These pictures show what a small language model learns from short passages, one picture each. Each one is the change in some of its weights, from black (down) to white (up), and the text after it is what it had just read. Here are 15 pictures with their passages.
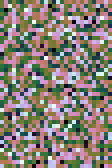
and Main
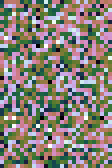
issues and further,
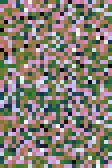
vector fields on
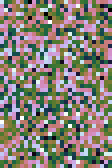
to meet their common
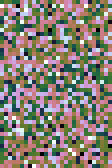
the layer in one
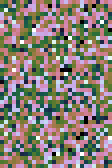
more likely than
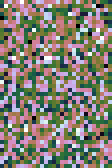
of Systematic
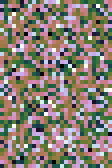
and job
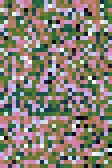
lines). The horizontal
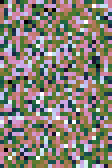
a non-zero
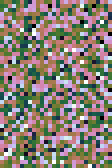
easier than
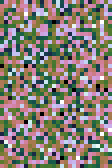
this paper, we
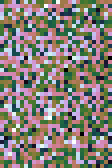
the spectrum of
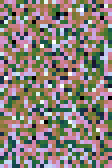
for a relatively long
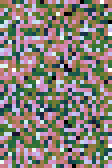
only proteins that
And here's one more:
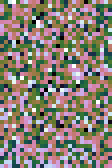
ecological risk
